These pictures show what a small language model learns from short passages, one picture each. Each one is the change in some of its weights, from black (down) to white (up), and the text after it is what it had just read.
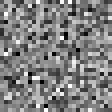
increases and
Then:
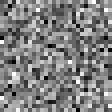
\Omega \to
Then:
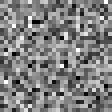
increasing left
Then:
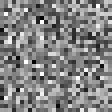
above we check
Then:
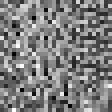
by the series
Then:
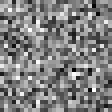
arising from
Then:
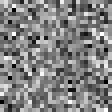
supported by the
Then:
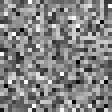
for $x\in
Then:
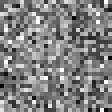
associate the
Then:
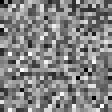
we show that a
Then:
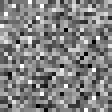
$, $\forall
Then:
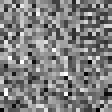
corresponding to them
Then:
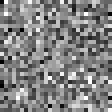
and $Y$, we
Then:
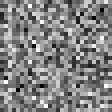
pair of real functions
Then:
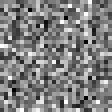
must preserve
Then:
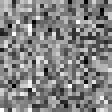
it is easy
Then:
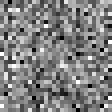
if and only if there
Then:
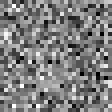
finite for sufficiently
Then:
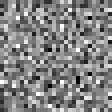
spaces into $X$
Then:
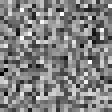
through the natural map
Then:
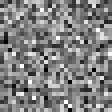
satisfies a differential
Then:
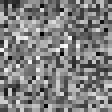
and then improved
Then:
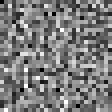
many cases of
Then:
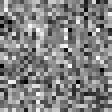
is the ideal
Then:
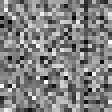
are the matrix and vector
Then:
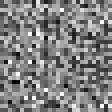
from which, using
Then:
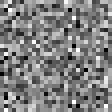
knot projection
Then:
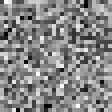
It remains to
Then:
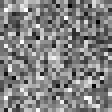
have our required
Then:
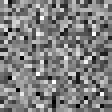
n$ we have
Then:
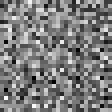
one can easily
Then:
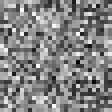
corresponding $(LB)$
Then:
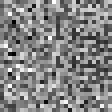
now that the following
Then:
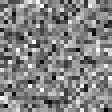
\vartheta$$ is
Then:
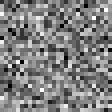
\ Similar to
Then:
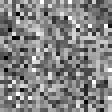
is verified that
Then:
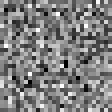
involves complex
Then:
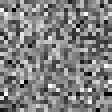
fixed relative to the
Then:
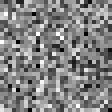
\\ \endaligned $$
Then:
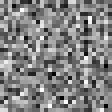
a bounded linear map
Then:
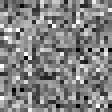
3. \item If
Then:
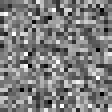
here. {\bf
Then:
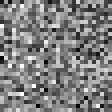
we choose; one
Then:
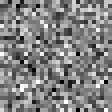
Let $uv$
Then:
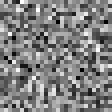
this viewpoint
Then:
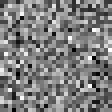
interactions per
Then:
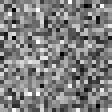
equivalent to others.
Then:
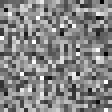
these tasks using
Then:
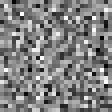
dual characterizations
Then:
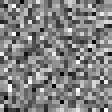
for some $m$,
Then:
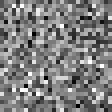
models. The
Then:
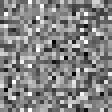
$E$ and
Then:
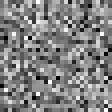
the supercritical
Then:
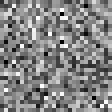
to which it restrics
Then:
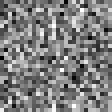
this section, we will
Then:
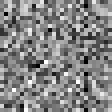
it can be proved
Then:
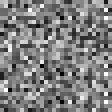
types of
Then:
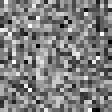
is a subalgebra of
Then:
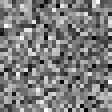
each new state
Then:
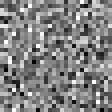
$m$ such that
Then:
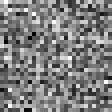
obtaining provable solution
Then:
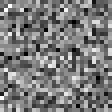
- \alpha\lambda
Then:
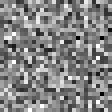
be a finitely generated
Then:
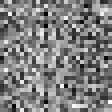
this, using the note
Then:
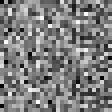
and we need to
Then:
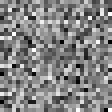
Lie group with a
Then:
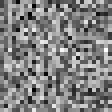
model parameters, the
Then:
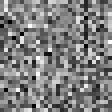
is the Euler
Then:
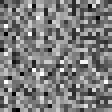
of this problem in the
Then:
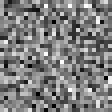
This implies that on any
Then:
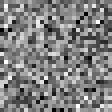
we always
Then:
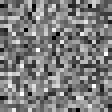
problem via an
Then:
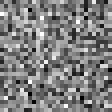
is thus given by a
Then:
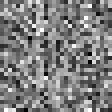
the final part of
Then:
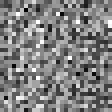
unlimited number
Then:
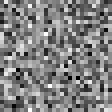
of a complex to the
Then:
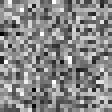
that either its
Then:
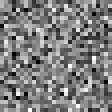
in great
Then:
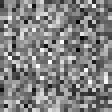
set methods are
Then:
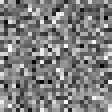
sequence collapses
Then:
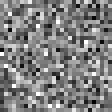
Here $X
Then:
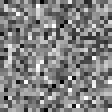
meager set,
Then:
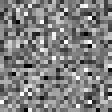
operators on each
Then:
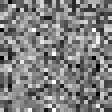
Now we assume that
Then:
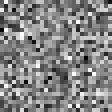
related to each other
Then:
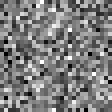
argument reduces
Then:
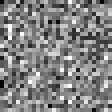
same simplicity we
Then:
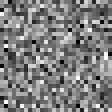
\vdots \cr
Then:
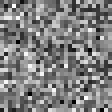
to $r =
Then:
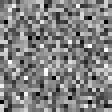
coordinates given by
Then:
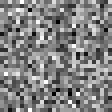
means that its
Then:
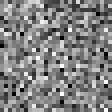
the canonical vector
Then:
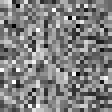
the ramified
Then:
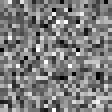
Applying Theorem
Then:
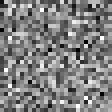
above, we only need
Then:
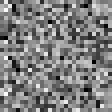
This in turn
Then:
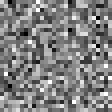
\in X}
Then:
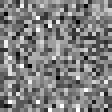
induces an
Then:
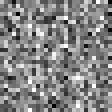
is 6 , the degree
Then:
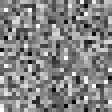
H^*$ is given
